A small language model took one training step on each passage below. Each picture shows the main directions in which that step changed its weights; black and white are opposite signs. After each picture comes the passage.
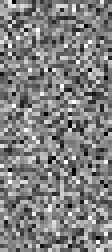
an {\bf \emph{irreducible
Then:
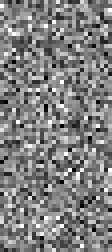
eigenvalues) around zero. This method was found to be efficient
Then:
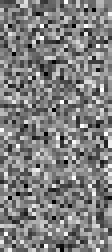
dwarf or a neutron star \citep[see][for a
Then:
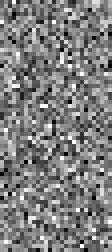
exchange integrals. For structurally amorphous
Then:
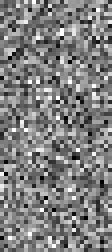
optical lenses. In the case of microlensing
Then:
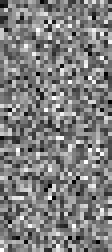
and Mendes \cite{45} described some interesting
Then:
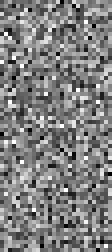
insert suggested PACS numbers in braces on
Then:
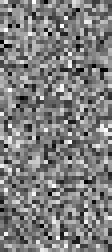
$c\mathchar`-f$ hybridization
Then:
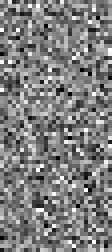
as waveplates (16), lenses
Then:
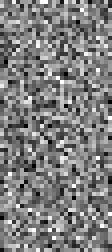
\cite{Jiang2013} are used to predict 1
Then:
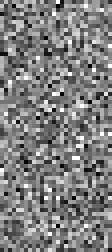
with increasing metallicity. At [Z/H] near
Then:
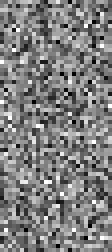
In this case the complex field $u$ is introduced as
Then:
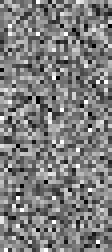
\citet{shende2023model} has shown that
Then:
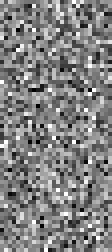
further improved the dose prediction accuracy than the beam mask
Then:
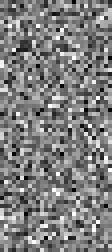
the task is simply to catalogue those ingredients
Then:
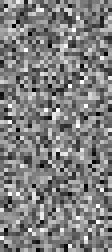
structure of the the moduli space in case of the original
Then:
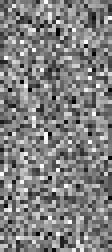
Yet, the average spectrum is highly stable, a
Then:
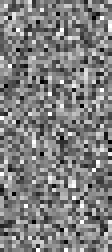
are similar to the ones presented in figure \ref{Figure
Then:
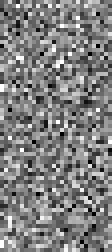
is represented here by filled black circles. The other lattice
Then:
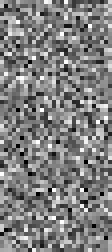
mechanism for context-aware learning. The rest of the
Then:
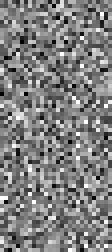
of the secondary doublet can that be attributed either
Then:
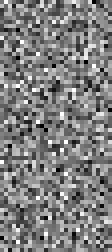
declare we don't have conflicts of
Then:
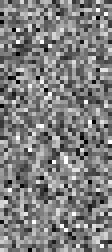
bearing *cyaA* deletion and
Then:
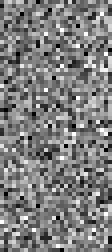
electrodes form the concentric outer and inner contacts
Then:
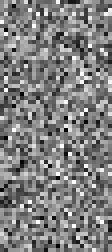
meander turn geometry to decrease the current densities.
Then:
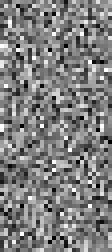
better visualize weak features (e.g.,
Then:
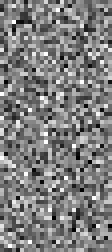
the presence of dynamical quarks, for details see
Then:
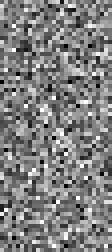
the spectrum weight of the isolated state, we can read
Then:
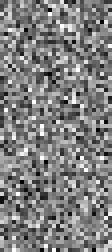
space-time, the form the action is not known in
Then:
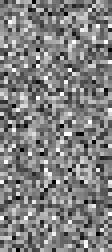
objects with different spectral responses, placed over distinct portions of
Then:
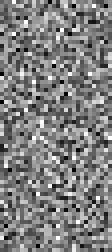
to the fact that the Crab nebula,
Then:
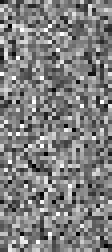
There is a one-to-one mapping between every
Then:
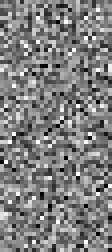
The equation of motion (\ref{eq028}) follows
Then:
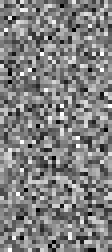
\begin{center} \caption{Summary of
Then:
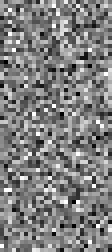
\end{teo} We would like however to
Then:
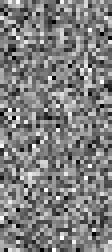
momentum. The configuration algebra, on the other hand, is
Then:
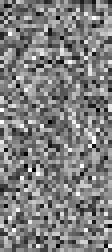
complex conjugation and $\delta_{j j^\prime}$
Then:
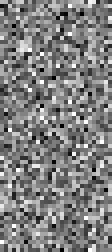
the evolution of the obtained SM unstable products. Due
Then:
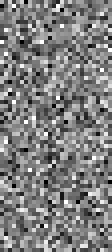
and ours, together with the qualitative agreement between
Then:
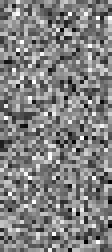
to the change in feature $σ$ of the
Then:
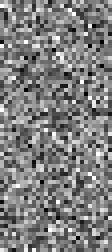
$> 4$, and object-type $\leq 2$
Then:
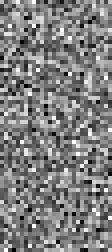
$X_{\mathcal{H}}$. It is sufficient to exhibit
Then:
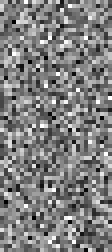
all the channels of interaction that occur within our system. These
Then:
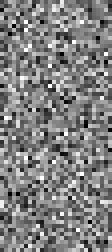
has nominations of at most five male
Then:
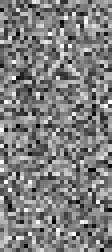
the subhalo. The octree is then
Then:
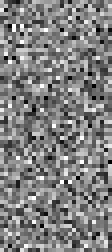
result of a given process amplitude if there are observable production channels
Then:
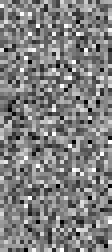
of which belong to the DOM which means they are needed
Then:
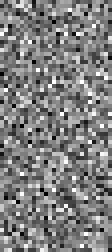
they are determined during the slow-roll phase, when
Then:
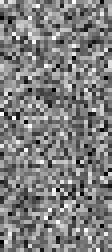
verbatim. The researcher kept a
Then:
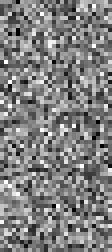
Here, we consider a black brane solution within a
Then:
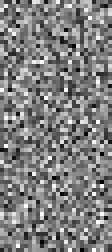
indeed induce some configurational changes in the structure of
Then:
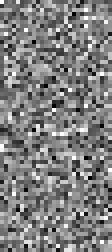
which is an impulsive loading that strikes
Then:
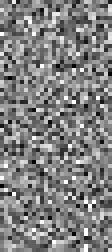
highly energetic protons might be also present with a certain
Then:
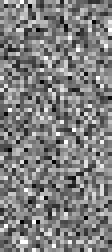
\pi, 0.99 \pi$ are the same
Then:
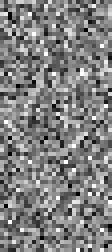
\eea The Fermi distribution ${\bf f}(\epsilon,
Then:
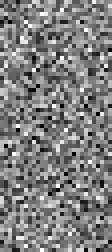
signal frequency. We see that the statistical significance is higher for
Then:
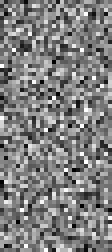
the auto-covariance matrix of noise). In
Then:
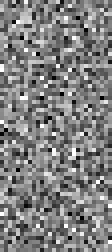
the extrapolated field strength is rather low for typically
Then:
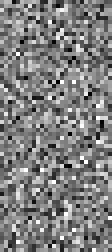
of weakly bound atom - molecule complexes on the
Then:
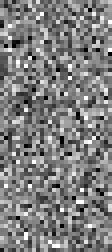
magnetic field. But Fig. [3] shows that the
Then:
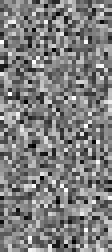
close to its edge. In what follows, we examine the
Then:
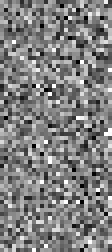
electrical resistivity is known to increase upon hydrogen
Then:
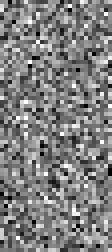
off dark energy perturbations does not bias the results much at this
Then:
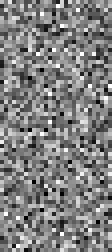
this quasar are approximate, since this source does not lie
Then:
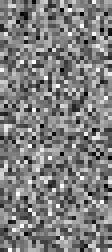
$\theta=0$ when the directions of both vectors
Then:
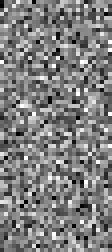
variety of the available organic molecules. Efforts are
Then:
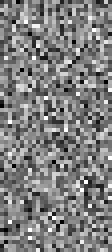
be applied to any triplet of nodes. It has been shown
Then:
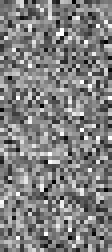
trade occurs if the value in use of a good is
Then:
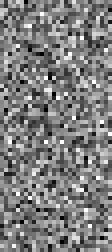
for a specific range of concentration of those, a part of
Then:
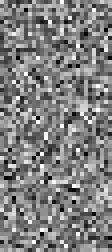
are being integrated over. In the general theory on a quantum
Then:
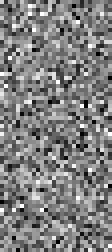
larger than that of RISs'. The second is
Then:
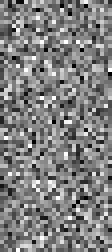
global study of the system's dynamical behavior for energy values in
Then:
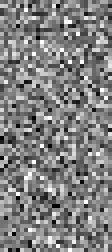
of a ``shrimp", where the body is composed
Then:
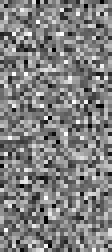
3. In each panel, we plot the variation of a
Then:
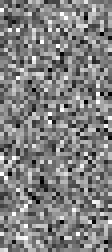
many more initiatives. ## Acknowledgements
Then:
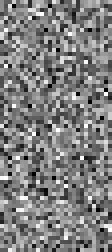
source term, the ${\Box}$ is the
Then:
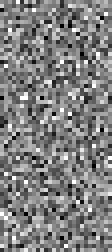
scheme one can only suppress a limited number of interfering
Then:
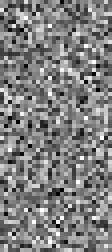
other processes from where the $\pi \pi$ phase shifts
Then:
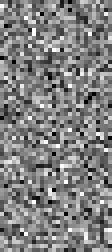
composition. For this reason energy dispersive X-ray spectroscopy
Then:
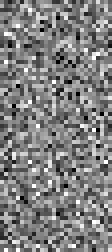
introduce the full Fock space (free Fock space)
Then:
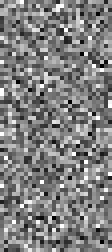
is recorded with an additional qubit. This allows for
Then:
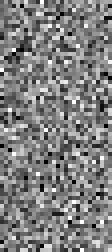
the computation of four-point integrals in the exceptional
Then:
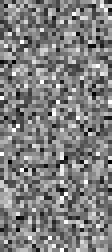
\system{} omits or incorrectly implements
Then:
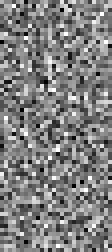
and $\frac hm$ near the other, with a
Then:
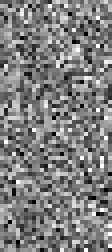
into a special maximally entangled basis is temporally
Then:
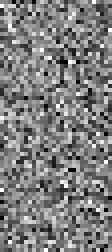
\overline{\u \bcdot \nabla
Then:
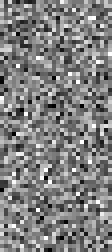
both progrades (counter clockwise), possibly
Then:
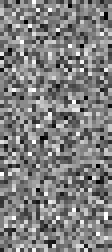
scale of the inflation, and the ellipsis denotes higher order
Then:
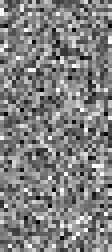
binary population synthesis code combining tabulated stellar structure models
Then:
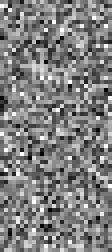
ideal one described above. First of all, we take into
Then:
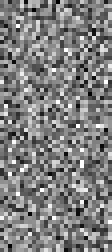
of source code cloning from both absolute and relative
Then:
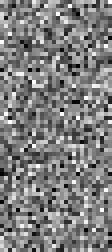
``favorites'' on Tableau Public
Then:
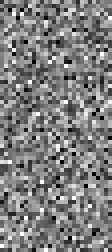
FSC, {\em AKARI}
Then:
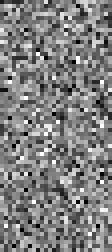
\end{equation} At $l=0$ it
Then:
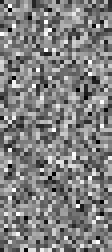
As a result, their volumetric rate should not simply
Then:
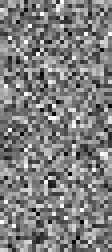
for moderate values of $\sigma$. According Fig.
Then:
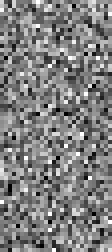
discuss some interesting physical features which follow from this result.
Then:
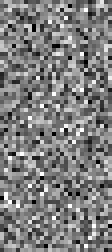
aerogenes data. The exact definition of the three
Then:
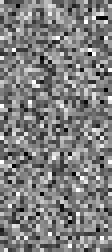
The first digital correlator configuration provided simultaneous measurements of
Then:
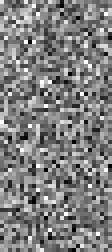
overall Hg cell at room temperature, avoiding the
